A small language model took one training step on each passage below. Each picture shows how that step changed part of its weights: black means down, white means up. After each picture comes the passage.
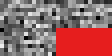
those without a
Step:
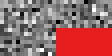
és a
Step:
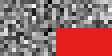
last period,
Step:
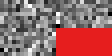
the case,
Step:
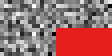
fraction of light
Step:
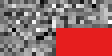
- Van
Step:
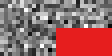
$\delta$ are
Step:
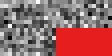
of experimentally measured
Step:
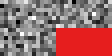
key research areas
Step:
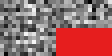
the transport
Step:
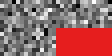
in Digital
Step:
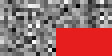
long term. It
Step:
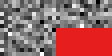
to be very
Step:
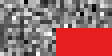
materials in green
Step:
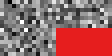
da província
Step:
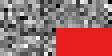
same position in the
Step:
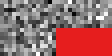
blue, and
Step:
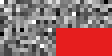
legend order,
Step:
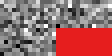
responsible for
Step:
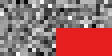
functional dependence
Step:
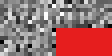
system design, information
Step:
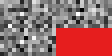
between the two
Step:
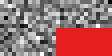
distance being normalized
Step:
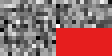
of electron interactions
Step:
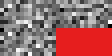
engagement had a
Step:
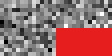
were clearly
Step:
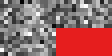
the setting
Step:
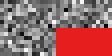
upper bound of
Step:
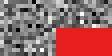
taxelor și a
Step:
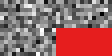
the context of
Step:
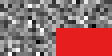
an option of
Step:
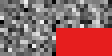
a total population of
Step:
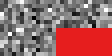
16 cores;
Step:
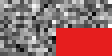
energy of the
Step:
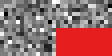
commonly used
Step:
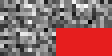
the quality of the
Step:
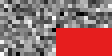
appropriate for
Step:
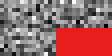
both were equally
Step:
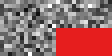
College of
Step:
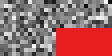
literature analysis, with
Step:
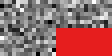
of all species.
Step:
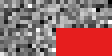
to memory effects
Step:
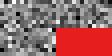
social, educación
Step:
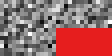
to determine the
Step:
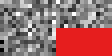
computed using the
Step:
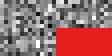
type mooring lines
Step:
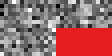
the distinctions
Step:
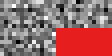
of a station
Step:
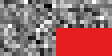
of maps
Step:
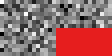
Open Access
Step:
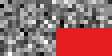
and climate
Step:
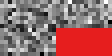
step procedure,
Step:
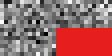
zones, such
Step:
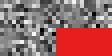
end of the product
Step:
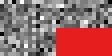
solar events
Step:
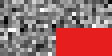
such as passive
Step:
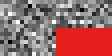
upon transformation
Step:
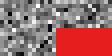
obtain t value =
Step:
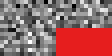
the ETH
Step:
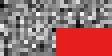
image serves as
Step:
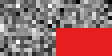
bridge between
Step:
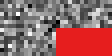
detido por
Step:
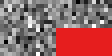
etish asosida
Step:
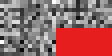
is independent of
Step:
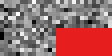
axes of the
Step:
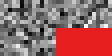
is shown to be
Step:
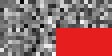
aspect of the
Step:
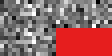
the many body
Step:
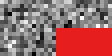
que o outro
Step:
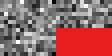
the transmitter
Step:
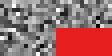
are provided as part
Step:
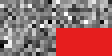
designed to have
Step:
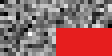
aliada para
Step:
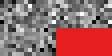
standard copper
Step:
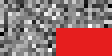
on G . For
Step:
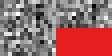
range between 40 and
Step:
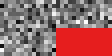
approx. an
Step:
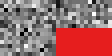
carries only
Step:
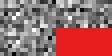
compressive strength
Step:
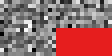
gradient in
